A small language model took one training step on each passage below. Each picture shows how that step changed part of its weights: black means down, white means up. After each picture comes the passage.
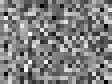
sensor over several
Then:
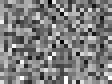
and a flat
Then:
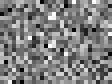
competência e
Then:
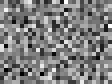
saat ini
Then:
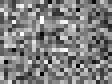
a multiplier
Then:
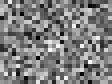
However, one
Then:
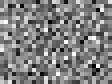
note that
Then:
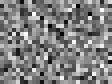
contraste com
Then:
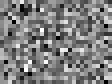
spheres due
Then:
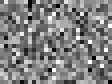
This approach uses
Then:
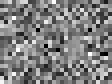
is shown in
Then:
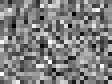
if anything
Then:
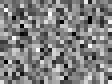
va bilimlarini
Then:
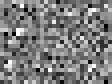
fields. %
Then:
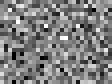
and yaw,
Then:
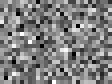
and demonstrate that
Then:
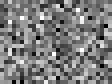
natural sciences and
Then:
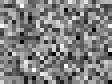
system behavior involving
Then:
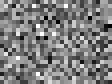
we get that
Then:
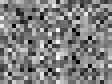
precision observational
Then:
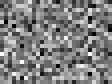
holes given by
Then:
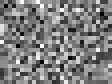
на основе
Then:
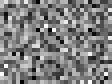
on a review of
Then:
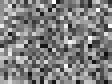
biases in the
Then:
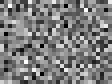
a pena
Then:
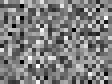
up to 1
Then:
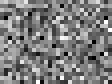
in spatial maps
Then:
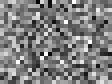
fitting a
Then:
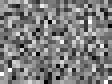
to derive the
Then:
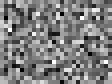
time, with or
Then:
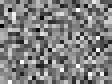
to unstable
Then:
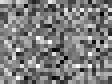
are plotted in
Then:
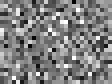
relacionadas a
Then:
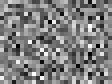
to be the
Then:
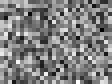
in the way
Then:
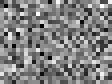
davr va
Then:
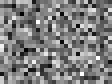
and practice in
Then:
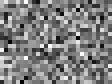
on health
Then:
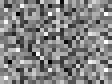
three possible less
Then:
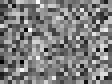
подход к
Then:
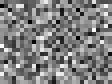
thereby yielding
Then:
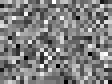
is the present mean
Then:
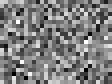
shown in Fig.
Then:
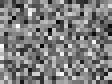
aumentar a
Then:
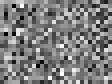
interactions. The
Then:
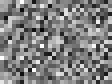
for four values of
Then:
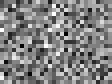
a good example
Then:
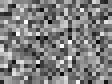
the idea that
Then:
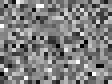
та Г.
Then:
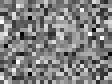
this approach for
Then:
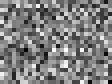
the inclusive
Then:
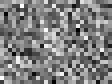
wina. W
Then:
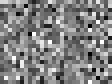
are proposed with two
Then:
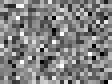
using strategy
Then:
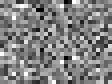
can predict
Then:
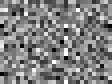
z=1 to
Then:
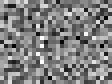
matrix to enable
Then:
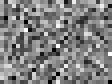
op deze
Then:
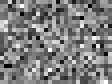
In particular, for
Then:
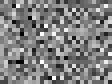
this parameterization to
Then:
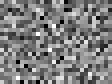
it shows how well
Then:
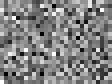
il modello
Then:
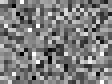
more than an order
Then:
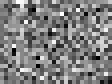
[see their
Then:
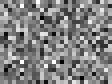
tempo real.
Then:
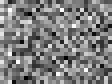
of the Art
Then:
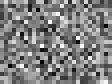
In some cases,
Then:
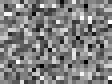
to the abstract
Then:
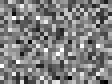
also has the
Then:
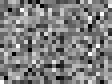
be found in
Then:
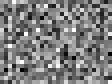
do tempo,
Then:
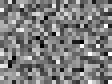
universal, because
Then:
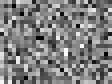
and concentrations
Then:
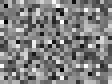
0$, which is
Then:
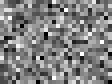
audio para
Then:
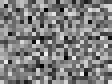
definitions from
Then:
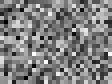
de comprimento
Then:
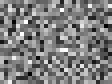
a multiparticle
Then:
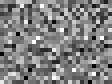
where decreased
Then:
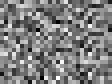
makes the spatial
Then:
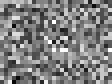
as the superposition
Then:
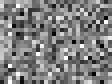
of Direct
